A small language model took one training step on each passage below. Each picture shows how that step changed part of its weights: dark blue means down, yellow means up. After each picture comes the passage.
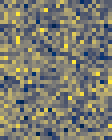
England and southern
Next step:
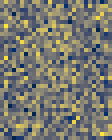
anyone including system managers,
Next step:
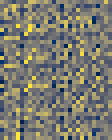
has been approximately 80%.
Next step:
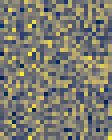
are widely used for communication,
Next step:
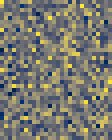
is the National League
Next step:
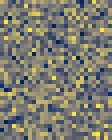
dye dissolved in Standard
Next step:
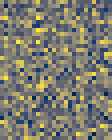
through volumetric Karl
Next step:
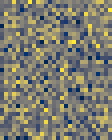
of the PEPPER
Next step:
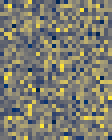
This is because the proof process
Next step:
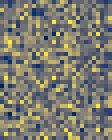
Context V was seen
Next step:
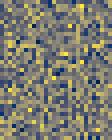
to operate continuously,
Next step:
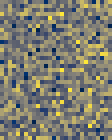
"degradation" may
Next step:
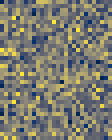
end. Velocity
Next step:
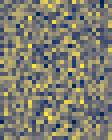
New Multiple Test as described
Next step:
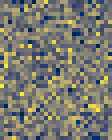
initial results. After applying inclusion
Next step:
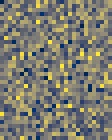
forming a brand image and
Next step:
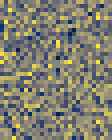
complexes is described. Results
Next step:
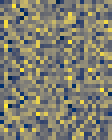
owned enterprises. Table
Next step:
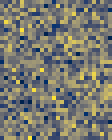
trait decreased, the perceived
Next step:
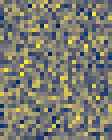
the pressure on the blank
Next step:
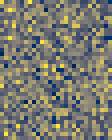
is shown in Table 2.
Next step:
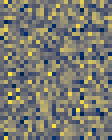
dominant regime that still favours
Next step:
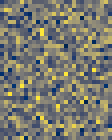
2 years, the production of
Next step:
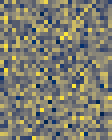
partners Agency for Innovation and
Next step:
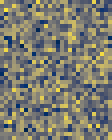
the selected locations fit into the
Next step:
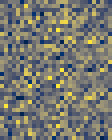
Student Battery
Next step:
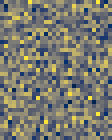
the levels of violence and
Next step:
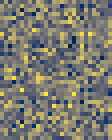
explicitly caught by
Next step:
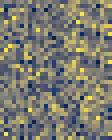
on Dielectrics
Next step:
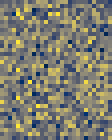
gender and described feeling
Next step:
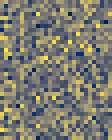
motivation of training activity and personal
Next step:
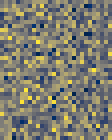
the past two decades.**
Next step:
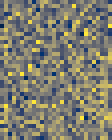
Several existing courses faced
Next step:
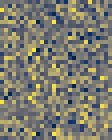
known, approximately 300 of them
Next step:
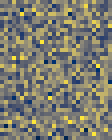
or consent of the real
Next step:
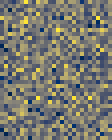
noteworthy that this
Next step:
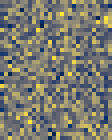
forces, the status of
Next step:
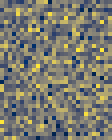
neurological improvement were analyzed
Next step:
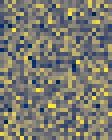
and their decision to include,
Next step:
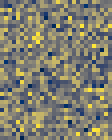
This study used stratified
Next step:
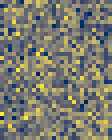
and DISCUSSION It has been
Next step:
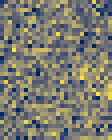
3. My supervisors
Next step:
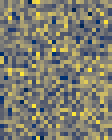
Diversification in the
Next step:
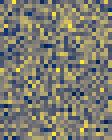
The increase was more gradual
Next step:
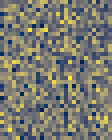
at the early stages of the
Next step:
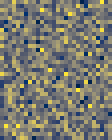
gateway and its
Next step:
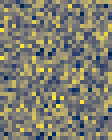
per provisions of the
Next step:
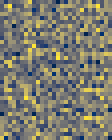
This is because it doesn't
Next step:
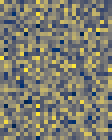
definition homographic English words since
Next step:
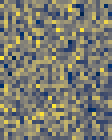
seed protocols. per split across
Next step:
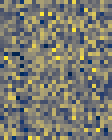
yet. The main difficulties are
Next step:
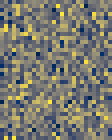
high frequency (HF)
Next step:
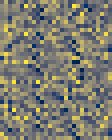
Ph.D. degree in
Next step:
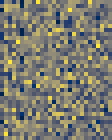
represented below. RESULTS Our
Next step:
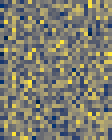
and RH are always considered
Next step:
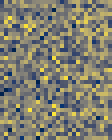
solids (TDS)
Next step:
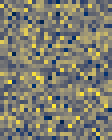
be stored and backed up
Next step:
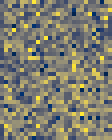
European and national directives in
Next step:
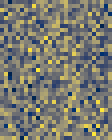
estimate the other robot's
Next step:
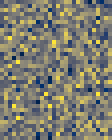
the area, power and increasing
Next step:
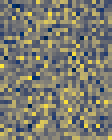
would be from your own
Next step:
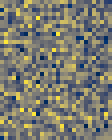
determined using (20).
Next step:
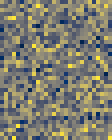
and decryption. Using
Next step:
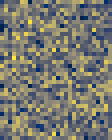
C. Jin,
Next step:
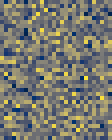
Uganda - Ukraine
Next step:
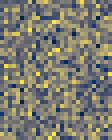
concentrations. The plot of
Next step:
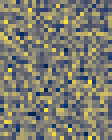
of aluminium or direction
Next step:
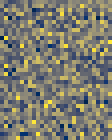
selectivity for IN with
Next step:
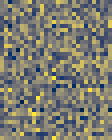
that even if part of the
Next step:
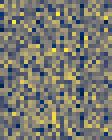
to the LSP. If
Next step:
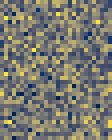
software in courses, and
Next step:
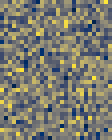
to enhance biology instruction in
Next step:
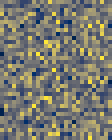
are pleased to
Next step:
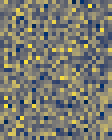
far from those recorded in
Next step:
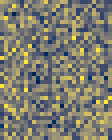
systems and SLAM algorithms
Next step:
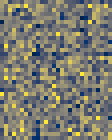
developed and deep can be critical
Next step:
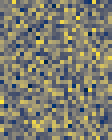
of the enterprise with intellectual
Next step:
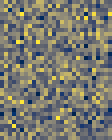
or lowest their social class,
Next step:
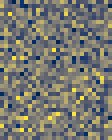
'Green transition in action
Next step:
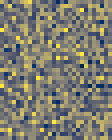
that is if there exists an
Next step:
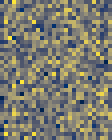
developed in the project, it
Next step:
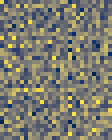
As already fasttext approach for
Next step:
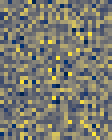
be extended to include the information
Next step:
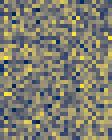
census: Schools,
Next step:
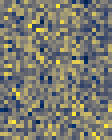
population using various land uses with
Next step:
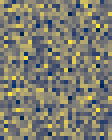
zone of inhibition and minimum
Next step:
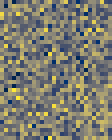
domain adaptation loss based on
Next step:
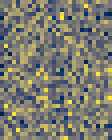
the Project Office (PO)
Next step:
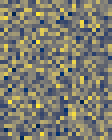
scheduling activities such as
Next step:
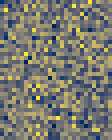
A checklist with corresponding Chinese
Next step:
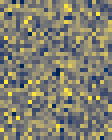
the investigated spectrum coefficients are not
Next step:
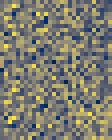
development of an algorithm for automatically
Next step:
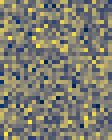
of plant sources in their primary
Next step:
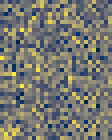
their usual roles to help
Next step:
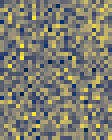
conducted the main work,
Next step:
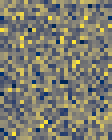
and "effectiveness".
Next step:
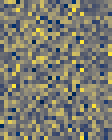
Zones of Nigeria”,
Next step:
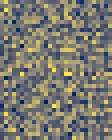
very positive manner. The great
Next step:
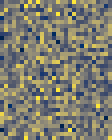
An interval in time (time
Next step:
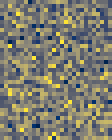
Linear and non-linear
